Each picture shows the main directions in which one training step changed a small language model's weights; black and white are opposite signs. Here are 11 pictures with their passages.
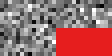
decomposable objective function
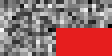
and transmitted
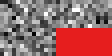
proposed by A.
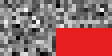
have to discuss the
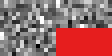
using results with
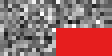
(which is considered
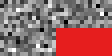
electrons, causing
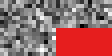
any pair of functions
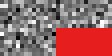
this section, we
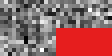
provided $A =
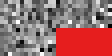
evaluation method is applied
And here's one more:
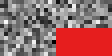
the CC cross
